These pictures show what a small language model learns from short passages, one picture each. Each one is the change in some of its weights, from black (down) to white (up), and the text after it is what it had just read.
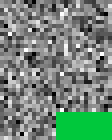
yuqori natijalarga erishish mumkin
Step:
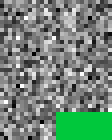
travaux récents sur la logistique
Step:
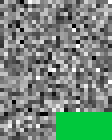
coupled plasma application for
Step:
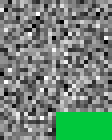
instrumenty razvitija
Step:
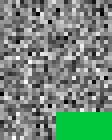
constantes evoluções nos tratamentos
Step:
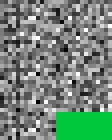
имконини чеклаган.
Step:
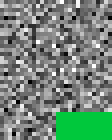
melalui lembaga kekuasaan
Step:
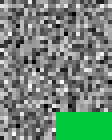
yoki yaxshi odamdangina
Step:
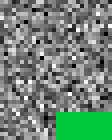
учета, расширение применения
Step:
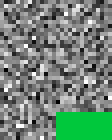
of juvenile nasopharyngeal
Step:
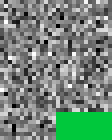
conduites par des entités
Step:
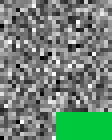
El aprendizaje es un proceso que se
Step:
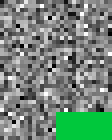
действий по гигиене
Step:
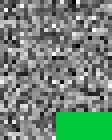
базидиомицеты города
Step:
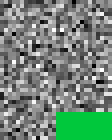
tengligi, halol raqobat,
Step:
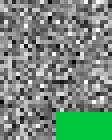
автоматизацію потребує оцінки
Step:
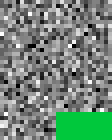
, u har xil tubirga ega
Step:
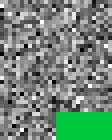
classé·e·s selon des
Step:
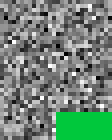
bearing in mind the new directions in
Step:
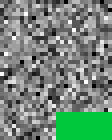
finalidade comunicativa residia
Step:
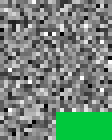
Р. Daily protein quantities
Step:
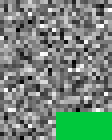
shaxs nomlari madaniy merosni
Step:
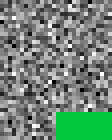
keyinroq esa «ta'limiy
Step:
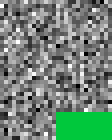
que se consiga uma solução efetiva.
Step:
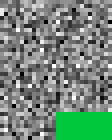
quality that brings together these
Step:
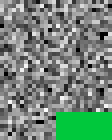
A imunidade concedida aos templos
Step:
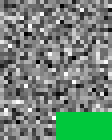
ученика с нарушениями или без
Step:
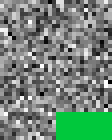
dell'Adriatico, e fra
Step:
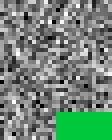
manejo da enxaquec a, e
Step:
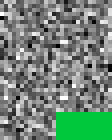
Party**. Disponível em:
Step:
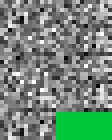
عقل حقیقتی
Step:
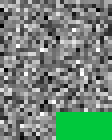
comissão científica do Seminário
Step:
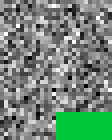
6.5, síntomas de
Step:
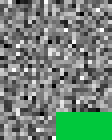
форму [12]. Проведя анализ
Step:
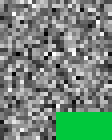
the production processes of small business
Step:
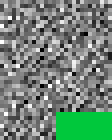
бир неча антибактериал
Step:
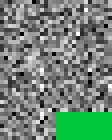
o'qishga barcha vositalar bilan
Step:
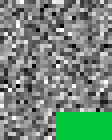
standartlarga ega bo'lib,
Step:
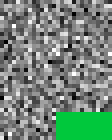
✓ підготовка у галузі
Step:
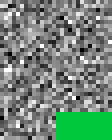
colaborativo y fases de construcción
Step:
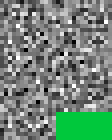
ibu-ibu yang bekerja
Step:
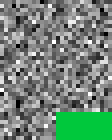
точностью до 0,1 г.
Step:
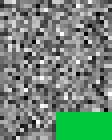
dostopa** (npr.
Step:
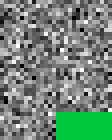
de ceux des mandataires. Un autre
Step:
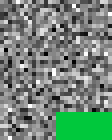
Недоліки цієї конструкції
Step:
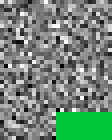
тенденция проявляется вследствие
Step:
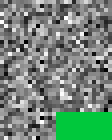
2: Rechenhaus - 3:
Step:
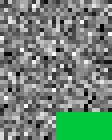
В России СИП марки
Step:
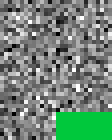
mempunyai kekurangan dan
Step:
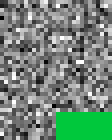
LTER y el equipo de CE
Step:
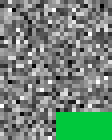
ces graphiques de résultats
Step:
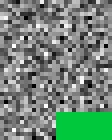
tergovchi uchun juda muhimdir.
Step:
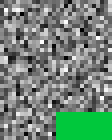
Sako va orqa qo'shinlar
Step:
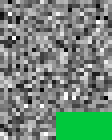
služobnej disciplíny
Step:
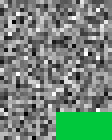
samarali va oqilona amalga oshirish jarayonlari
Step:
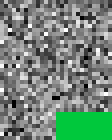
является результат банка № 8. Его эффективность
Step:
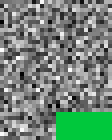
Bezug auf inhaltliches Interesse am
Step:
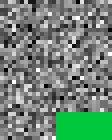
қисқа сатрларда мана
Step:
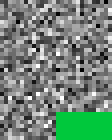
*Pedagogika. Podręcznik
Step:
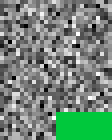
taqqoslandi. Onomastik
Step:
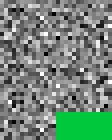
diversas doenças que podem comprometer o
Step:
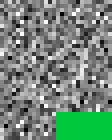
na qualidade do composto final. Revista
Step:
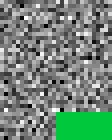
и видеосвязи, а также
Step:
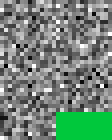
— таких как международная обстановка
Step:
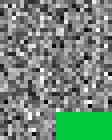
ishlab chiqarishini boshqarish asoslari /
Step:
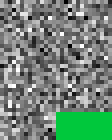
favoriser le développement de la
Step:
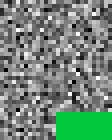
вуглецевого ціноутворення
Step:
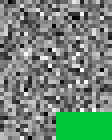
переносимість біластину
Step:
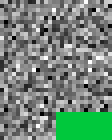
одатда, ҳеч ким омон
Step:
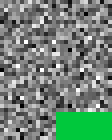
largement associée au pogrome
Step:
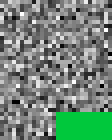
c'est-à-dire des
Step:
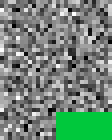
e do Código do processo
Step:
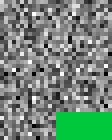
економічний метод її оцінки.
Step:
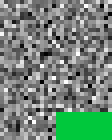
Wolfhalden ein Sekretariat
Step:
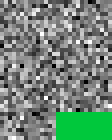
ko'rsatadi. Qo'shiq
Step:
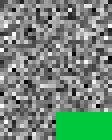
9. поддерживайте у
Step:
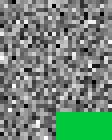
Gita offers a holistic approach
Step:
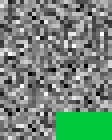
equilíbrio das contas públicas
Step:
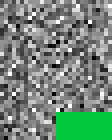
el Instituto Nacional de Tecnologías
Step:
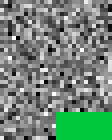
протоколу, который каждый
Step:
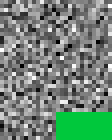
условий употребления, а
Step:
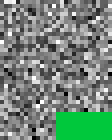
do Cabo Verde»” atribuída
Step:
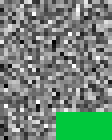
o'qituvchining vaqt va
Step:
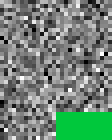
buzilishiga olib kelgan.
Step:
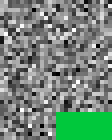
insanlardıń tábiyat penen
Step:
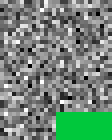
melakukan monitoring dan evaluasi
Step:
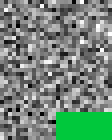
фойдани эркин олиб
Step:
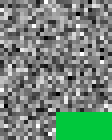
implica un mayor equilibrio entre la
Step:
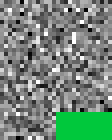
сўнг дарҳол қайд
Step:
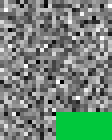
виготовляли гістологічні
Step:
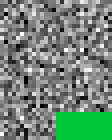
деревних рослин, з них
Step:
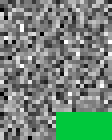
Ю.А. Веденеев. //
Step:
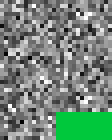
dan lainnya bermanfaat dalam
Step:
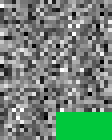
ciertas circunstancias>>
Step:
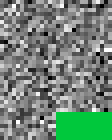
9. Tranzistorning kollektor
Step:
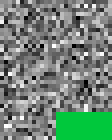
tejido, fue preservado a -70
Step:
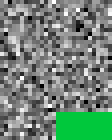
*The science of production organization.
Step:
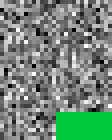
g'oyalari mamlakatimiz
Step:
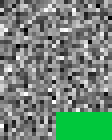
Przyjęto, że ⁴⁶
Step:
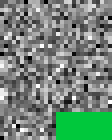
the yield of potatoes is the number
